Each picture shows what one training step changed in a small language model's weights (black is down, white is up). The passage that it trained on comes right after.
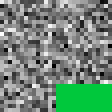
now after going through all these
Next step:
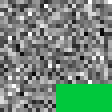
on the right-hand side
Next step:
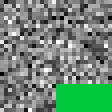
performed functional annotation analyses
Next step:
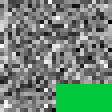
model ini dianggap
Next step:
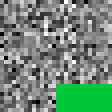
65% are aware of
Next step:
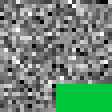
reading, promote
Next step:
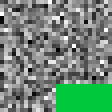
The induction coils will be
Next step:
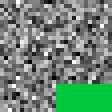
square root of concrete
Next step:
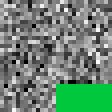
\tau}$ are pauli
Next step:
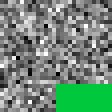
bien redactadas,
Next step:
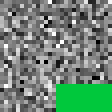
yashil va jigarrang
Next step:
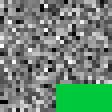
liame não apenas entre a
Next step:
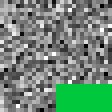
the variations of the mean scores
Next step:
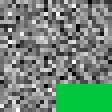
is because the portion of the local
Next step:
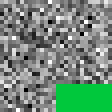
O‘zbek tili,
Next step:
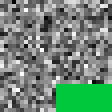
less effective in removing
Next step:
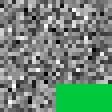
Lasso estimator
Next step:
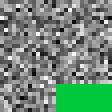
as an island created by
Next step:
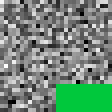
to moderate, and all included
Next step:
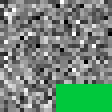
Exchange. In every
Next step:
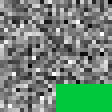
hyperparameter settings
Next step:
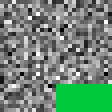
E(1) mode, the
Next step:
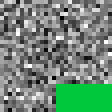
Mol. Struct.}\
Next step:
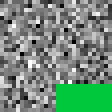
to develop themselves. The fact
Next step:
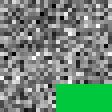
the target organ and the
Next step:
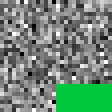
hybrid generation of
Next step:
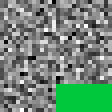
см қатламда
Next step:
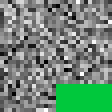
was size correct in only
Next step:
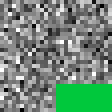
calculation, both explicitly and
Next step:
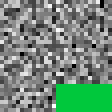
goal of such behavior is to
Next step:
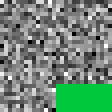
Т Pilipenko,
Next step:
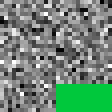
decay rates at finite temperatures
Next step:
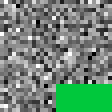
and tracking. The basic
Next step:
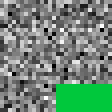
buffer size can be
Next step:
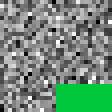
is partially confined to a
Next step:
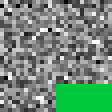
[18] Frank Herold
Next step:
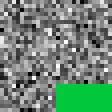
und Recht Grischa
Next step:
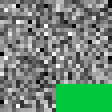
usual fusion representations in more
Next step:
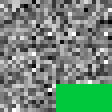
dynamics depending on the
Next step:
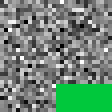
of two established research
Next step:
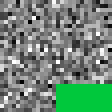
implantação e como se
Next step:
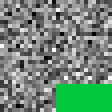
that is linked to the first
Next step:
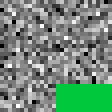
zamonaviy sohalarini
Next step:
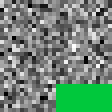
bacterial suspension was
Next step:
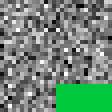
La science peut
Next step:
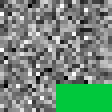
presented. Finally, a
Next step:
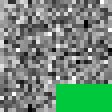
majority of the water
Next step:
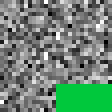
para color en lixiviados
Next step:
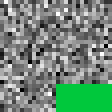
a constant unknown
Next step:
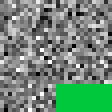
in its financing is shown.
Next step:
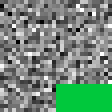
caused the specimens to
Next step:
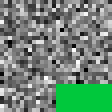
, b -the parameters of the equally
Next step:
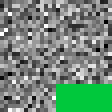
to FZP diameter has been
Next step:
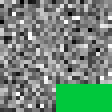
Tony Blair– la
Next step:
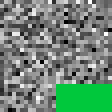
applied to a statistically
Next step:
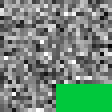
complex favored by the
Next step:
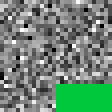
Words: Equitable total
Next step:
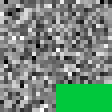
measures of $H$ useful for
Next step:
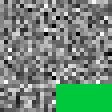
такими данными и
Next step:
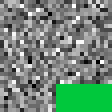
especially important. In most
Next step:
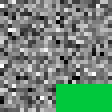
de estos grupos al
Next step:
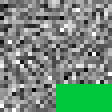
generated by the two walls
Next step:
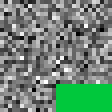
set E_{a+b} are
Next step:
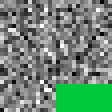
indicados para essa formação
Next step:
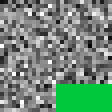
as its steady state.
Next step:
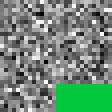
\zeta_3\nonumber\\ &
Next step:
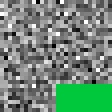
of large current amplitudes
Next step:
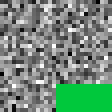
rukni ostida Amir
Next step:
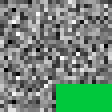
of the instrument Table
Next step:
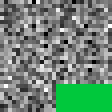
that fish diseases in
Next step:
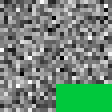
of the OAIS and whi...
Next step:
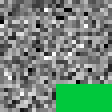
to the mark with diluents
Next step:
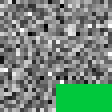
the relation when it is clear
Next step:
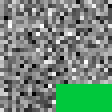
perform both sets of tests on
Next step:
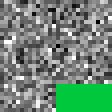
and Utrecht University,
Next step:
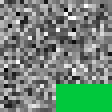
molecular and subcellular level
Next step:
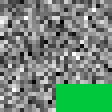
the Bussgang theorem.
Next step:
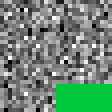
1.2. Aperçu
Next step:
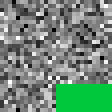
joining the vertices
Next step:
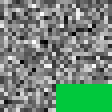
a final spectrum for this
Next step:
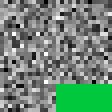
of spacetimes used is currently
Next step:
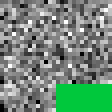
It gave a brown
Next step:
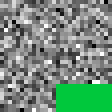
sifatida faoliyat
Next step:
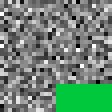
which is a collection of
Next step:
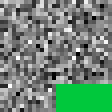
headaches, and visual
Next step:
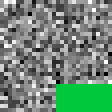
fishermen depend on the
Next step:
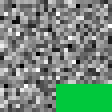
the quality of instructions may
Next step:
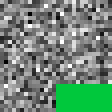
into the furnace using a
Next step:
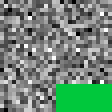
construído. Por
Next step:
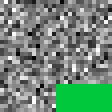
em comparação a experiência dos
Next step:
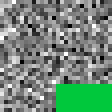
the axis moves, and
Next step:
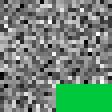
When the valence and sea
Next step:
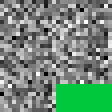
από τη
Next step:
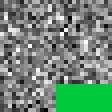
Hungary, 3–7
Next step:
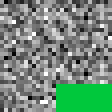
et al., 2021) weights
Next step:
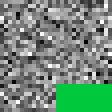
A $\cond$ B}
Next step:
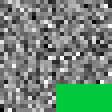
as input into a machine
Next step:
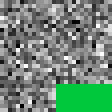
a largo plazo
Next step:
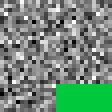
we only consider the entanglement
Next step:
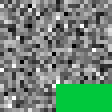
olganda, yaxshi
